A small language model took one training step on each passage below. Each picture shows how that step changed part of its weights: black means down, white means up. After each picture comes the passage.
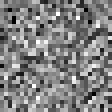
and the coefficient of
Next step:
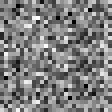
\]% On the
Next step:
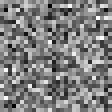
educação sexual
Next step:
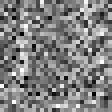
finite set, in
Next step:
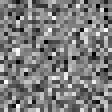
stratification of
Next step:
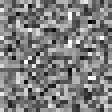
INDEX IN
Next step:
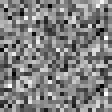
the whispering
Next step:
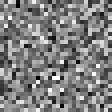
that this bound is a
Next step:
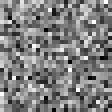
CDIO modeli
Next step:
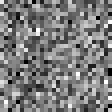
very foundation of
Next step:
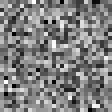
Bangun tim
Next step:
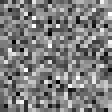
has two solutions:
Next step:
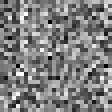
all the solutions of
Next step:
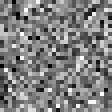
results in the Section
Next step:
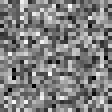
both in $\{y:
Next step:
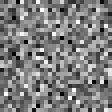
which represent a dual
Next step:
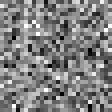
by converting global
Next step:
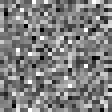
7\% of the
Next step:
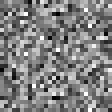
to the adjoint action
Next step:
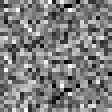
de conflitos e
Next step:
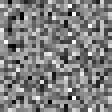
individlar sonining
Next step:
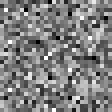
*Auditor -
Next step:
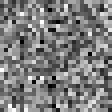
merging: from
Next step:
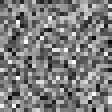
are second-order
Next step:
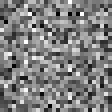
exists a unique homomorphism
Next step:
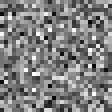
$, so that we
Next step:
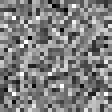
Thus the image measure
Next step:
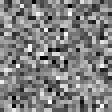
Ular: -
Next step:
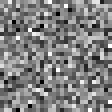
la aportada para
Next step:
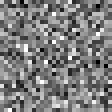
orang dengan
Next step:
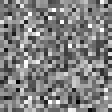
variable quantity
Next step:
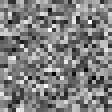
хлеба и
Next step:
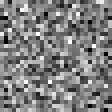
o crescimento
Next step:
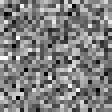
uchun tilga
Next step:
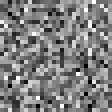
prediction of the
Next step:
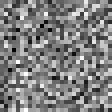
characteristic zero. Then
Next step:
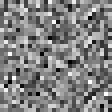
by the induction
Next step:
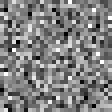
comme la Cour
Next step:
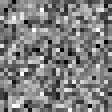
ready to prove that
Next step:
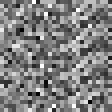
in leafy
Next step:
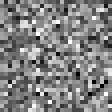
each term being a product
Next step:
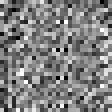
unique solution to the
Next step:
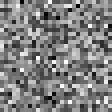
bu kasbni
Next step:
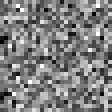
of the column with
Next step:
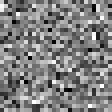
\Big) $ with
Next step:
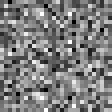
suitable for both
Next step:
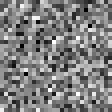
et Sacre
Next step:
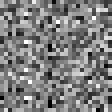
there is also a
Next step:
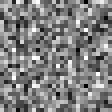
SEA on
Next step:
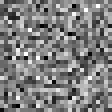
partial support,
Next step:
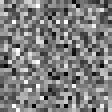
applications of the new
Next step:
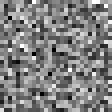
} y\in
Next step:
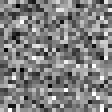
\newblock {\em
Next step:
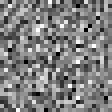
where pair correlation
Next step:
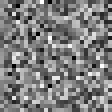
subgroup of $H$,
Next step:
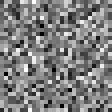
necessity of Theorem
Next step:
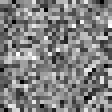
the RTC formula
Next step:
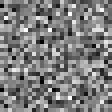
\bigl( \langle
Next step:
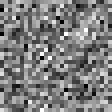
\right] +
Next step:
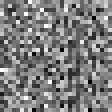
module becomes a
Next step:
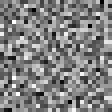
-- we omit here
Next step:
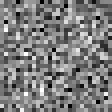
Sistema integrado
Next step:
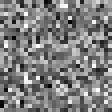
Then, denoting
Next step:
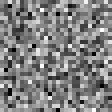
for sports
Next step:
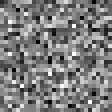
*Song: In
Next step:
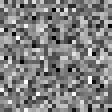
yang terbuat
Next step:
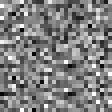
mundo para a
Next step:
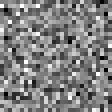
succes ai
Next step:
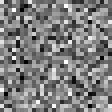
3 orang.
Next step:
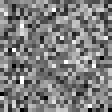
системный метод
